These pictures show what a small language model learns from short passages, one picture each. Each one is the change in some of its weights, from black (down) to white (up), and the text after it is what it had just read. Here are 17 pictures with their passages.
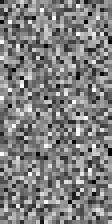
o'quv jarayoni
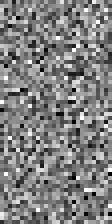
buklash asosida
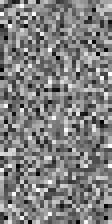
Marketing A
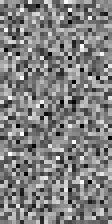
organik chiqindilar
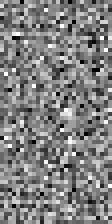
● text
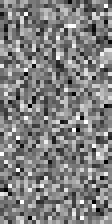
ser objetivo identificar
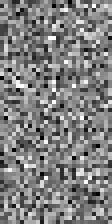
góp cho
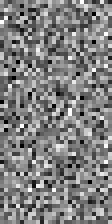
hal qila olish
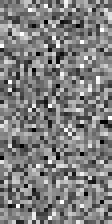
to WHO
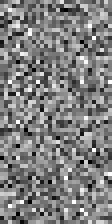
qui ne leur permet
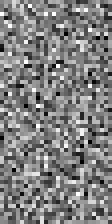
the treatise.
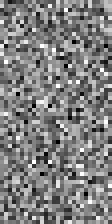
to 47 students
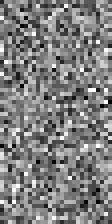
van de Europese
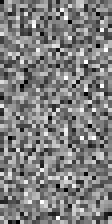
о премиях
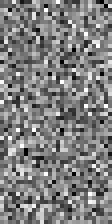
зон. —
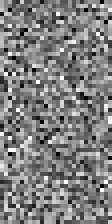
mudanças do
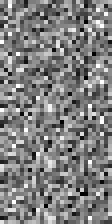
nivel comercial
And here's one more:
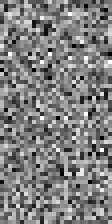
sostenible en
